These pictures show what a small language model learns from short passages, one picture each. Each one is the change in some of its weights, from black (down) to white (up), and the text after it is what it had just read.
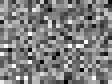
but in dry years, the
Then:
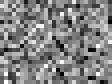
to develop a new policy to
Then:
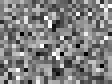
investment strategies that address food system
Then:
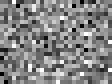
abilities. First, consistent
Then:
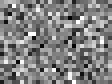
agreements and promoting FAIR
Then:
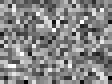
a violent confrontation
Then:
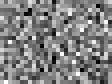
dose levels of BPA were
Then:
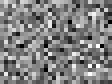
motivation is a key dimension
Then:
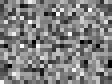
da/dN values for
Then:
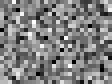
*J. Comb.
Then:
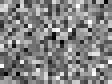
is equal for all students and it
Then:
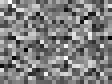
comprehensive comparative analysis of
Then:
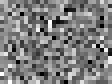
education. This research has shed
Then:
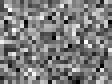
misrecognized out
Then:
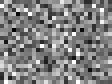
official website of the
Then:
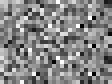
short time frame. GCP
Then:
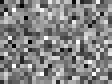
18. cited in correspondingly
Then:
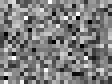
their own networks of contacts.
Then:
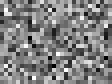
50% black shade and
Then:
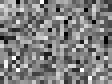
30% of people in the
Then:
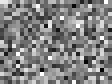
failure these state-funded
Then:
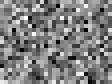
before, the current distribution is determined
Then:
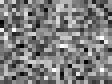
narrative review paper focuses
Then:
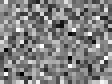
fields, creating the first
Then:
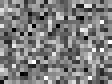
We further confirm that the order
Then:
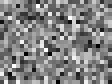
questions well by demonstrating the user
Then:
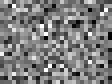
optimization models for realizing better
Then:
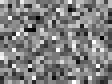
transformation produces a new graph
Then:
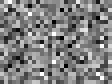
reflection of all of the
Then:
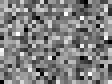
spawning or nursery
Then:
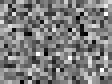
which are designed specifically for
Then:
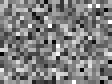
relaxation rates as obtained from
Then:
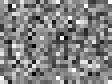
reducing its binding capacity
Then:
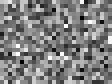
difference between top leaves and the
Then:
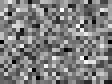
six largest emitters of
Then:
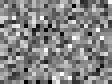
is arrested,
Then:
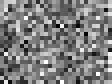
all of which demonstrated that the generated
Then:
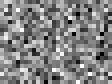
three main aspects which is the need
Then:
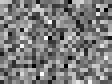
application of the USEM model in
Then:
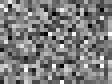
adipogenesis of
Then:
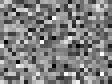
of innovative 3D web
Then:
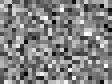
antiviral therapy
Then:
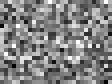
the BAU scenario.
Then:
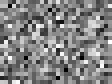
extended to problems with previously
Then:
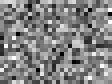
training The following plan draws
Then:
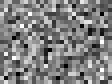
r)$ bound does not appear
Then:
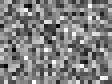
used as a criterion of
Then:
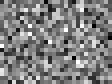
and varies across demographic groups
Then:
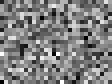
the reducing power assay was
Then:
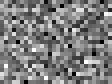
or untreated cells and
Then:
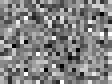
manufacturing falls into each of the
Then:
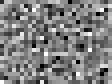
and B) of the experiment.
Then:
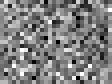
intermediary to publish
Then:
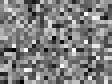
centers in Turkey
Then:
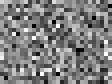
problem. The impact force is calculated
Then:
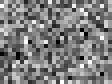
to those without diabetes
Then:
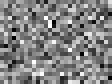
benefits, since they are particularly suitable
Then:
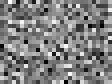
Contributions.** This
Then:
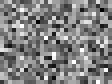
from the combined regimen
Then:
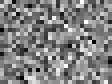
of Saxon migrant
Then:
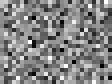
global healthcare study on
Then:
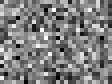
SEM – EDX
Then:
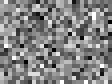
fields was a key objective.
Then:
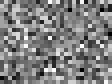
the fluidization quality of air
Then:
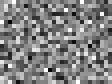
name Short name
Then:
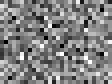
Brazil, and
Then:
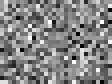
works well within the physiological
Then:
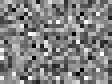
develops experimental open source software
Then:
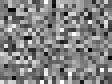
children with MetS (SP,
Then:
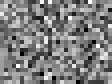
distinguished man and animal
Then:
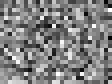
demonstrative pronouns,
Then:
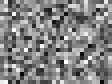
[6]. It is assessed
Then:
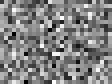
the current system, in the same
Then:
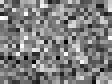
*T. zilli*
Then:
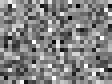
downlink RSS from the
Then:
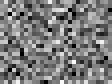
Research and Innovation Action
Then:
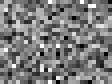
the classical sequence of *type
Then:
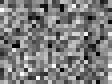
At flows of 1–6
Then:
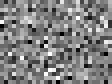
confiabilidad y
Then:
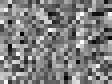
augment the level of
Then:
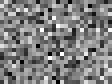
of technology has shifted the
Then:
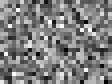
burst, causing a
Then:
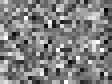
production system in which a variable but
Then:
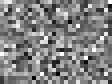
three-mode algorithm to be
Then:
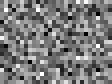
technology standpoint that
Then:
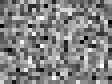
dilute dispersion was
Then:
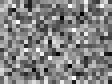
was assessed to demonstrate the
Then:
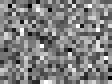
that they fulfill their
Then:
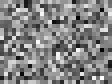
now, caste specific
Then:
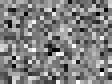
of this case report was to
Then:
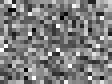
with active HCV infection
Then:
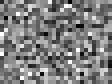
OUTCOME OF
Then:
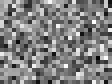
this study to Predicting
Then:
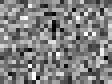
Kendall's tau correlation
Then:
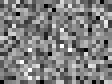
regret, or suffering
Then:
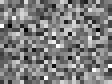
by a sophisticated
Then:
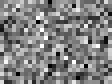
conserved in two sequences
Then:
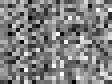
Table 1: Distribution of
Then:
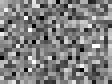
warm-up of the control
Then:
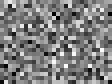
ensuring the coordination of
